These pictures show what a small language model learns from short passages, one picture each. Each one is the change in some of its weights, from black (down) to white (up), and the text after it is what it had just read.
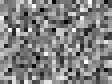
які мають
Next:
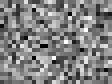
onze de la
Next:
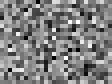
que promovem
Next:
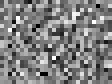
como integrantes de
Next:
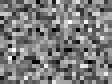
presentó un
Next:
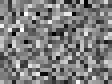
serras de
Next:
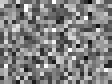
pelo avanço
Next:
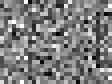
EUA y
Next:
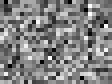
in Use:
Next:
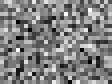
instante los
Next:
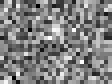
recursos. Em
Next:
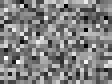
a ajustar
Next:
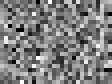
dentro dos
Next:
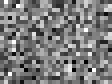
a la educación
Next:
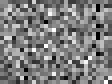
o caráter
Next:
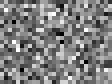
zaruriyati va ilmiy
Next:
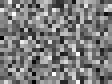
central da
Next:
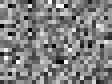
a estudante
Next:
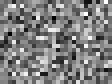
de sacaria
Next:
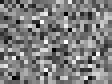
cresce e
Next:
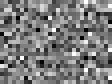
A Lalua
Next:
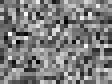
education among
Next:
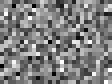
esa yangi
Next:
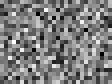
des deux tiers
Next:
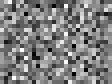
cada lugar
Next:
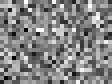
При этом
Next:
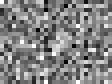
ham mifologik
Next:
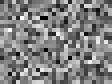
análise de
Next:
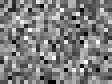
Art. So
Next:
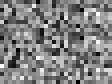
Bei der
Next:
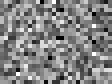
Begriff der
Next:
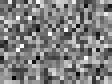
в целом
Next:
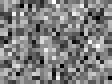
faktor yang
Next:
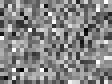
*Journal of
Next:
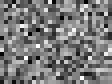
in tema di
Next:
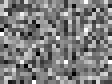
perceber sua
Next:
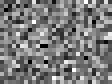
de cosa de
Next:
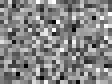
2 Revista
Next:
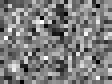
à peine
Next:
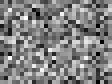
niet moet
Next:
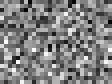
observa que
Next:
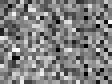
VI (é
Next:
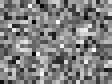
tup son
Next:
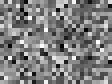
країни з
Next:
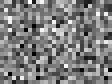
работа на
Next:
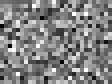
un certain
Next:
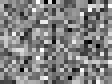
hurmat va
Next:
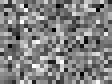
yilda besh
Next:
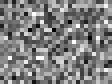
исследования дают
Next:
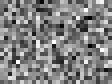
vien 8%
